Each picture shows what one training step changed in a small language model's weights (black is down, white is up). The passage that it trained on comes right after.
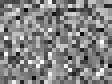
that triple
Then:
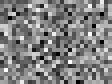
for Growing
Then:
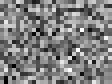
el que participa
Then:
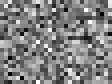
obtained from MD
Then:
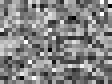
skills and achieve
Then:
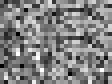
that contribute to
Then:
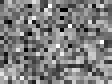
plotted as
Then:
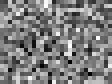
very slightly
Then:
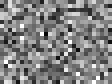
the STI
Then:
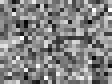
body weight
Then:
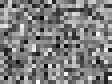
and also provide
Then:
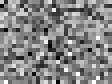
results of the analysis
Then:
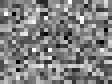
- Tan,
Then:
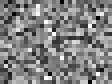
compte des
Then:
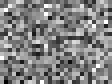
acceptable scientific
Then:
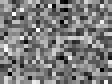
bilish va
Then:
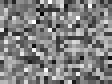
on related sentiments
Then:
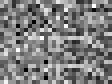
- yil
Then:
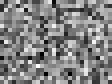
influence, which are
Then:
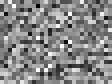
its melting point
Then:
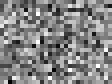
Engineering at the
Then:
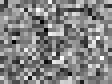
business, and
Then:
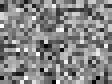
associated with the
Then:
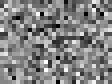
as the memory
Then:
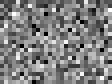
busca por
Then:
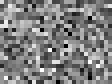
a better understanding to
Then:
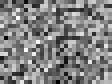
based in the
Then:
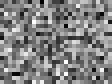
During the
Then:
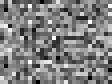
USA as
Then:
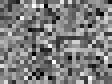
lobule and
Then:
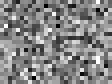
esperado y
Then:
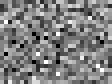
to uphold
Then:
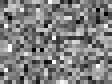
Article To
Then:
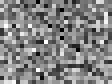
an emerging
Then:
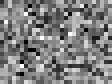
first deliberately
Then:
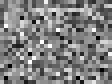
uma combinação
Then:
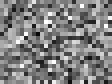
approach could represent a
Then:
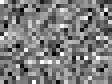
running the
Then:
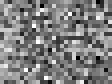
Rivers State
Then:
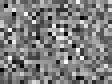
v stalni
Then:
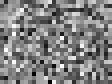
materials can be
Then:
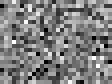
Theory and
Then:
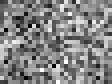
level of socialization
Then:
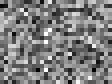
reporting systems and
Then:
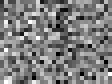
up to 18 years
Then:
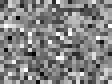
each new combination
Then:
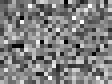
for the food
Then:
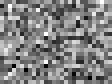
supervisors for
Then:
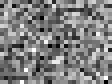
and the protection
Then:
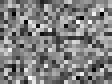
У цій
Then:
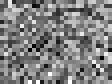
are presented and
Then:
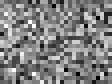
theories have
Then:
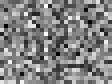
all users
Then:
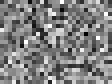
formó un
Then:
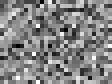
but the mass of
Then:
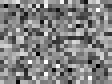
evidence supports
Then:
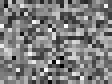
I stay or
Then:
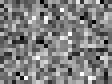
declare that
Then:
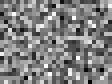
were grade 2
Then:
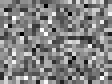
empujado a
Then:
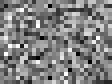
von selbst.
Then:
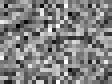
that online
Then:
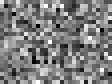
dan ortiq
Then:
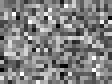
eine deutlich
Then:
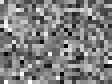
atau terdakwa
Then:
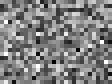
to both- a
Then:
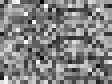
administration and a
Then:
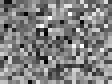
of retribution
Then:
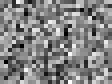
alone provide,
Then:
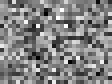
mJ e
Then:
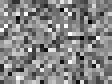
no mapeamento
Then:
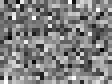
a irrupção
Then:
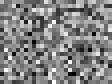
que tanto a
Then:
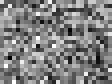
communication between
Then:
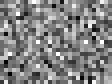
serve as an
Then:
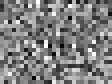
grid to the
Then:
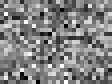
In this context,
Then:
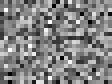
focusing on some
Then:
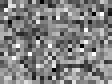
Plenário não
